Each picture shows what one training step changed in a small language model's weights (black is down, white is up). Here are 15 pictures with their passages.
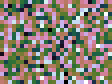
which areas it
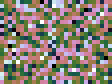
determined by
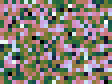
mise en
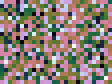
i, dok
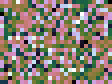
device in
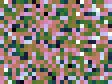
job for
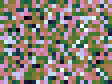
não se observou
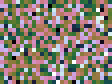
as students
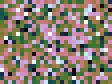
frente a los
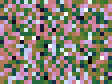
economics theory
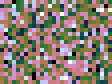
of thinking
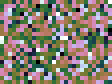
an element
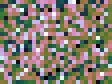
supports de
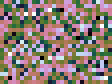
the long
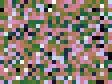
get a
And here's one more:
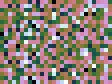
The lake has
